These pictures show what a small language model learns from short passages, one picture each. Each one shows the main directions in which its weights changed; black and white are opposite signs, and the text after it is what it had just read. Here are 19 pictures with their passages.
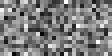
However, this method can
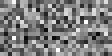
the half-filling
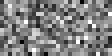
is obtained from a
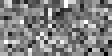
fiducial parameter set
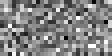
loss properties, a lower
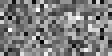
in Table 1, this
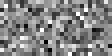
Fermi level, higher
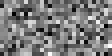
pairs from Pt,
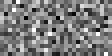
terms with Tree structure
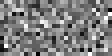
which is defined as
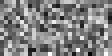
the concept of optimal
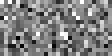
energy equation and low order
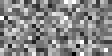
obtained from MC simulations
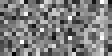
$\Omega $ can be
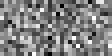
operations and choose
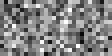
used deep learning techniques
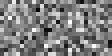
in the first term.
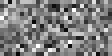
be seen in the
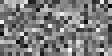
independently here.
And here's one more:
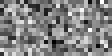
of distances
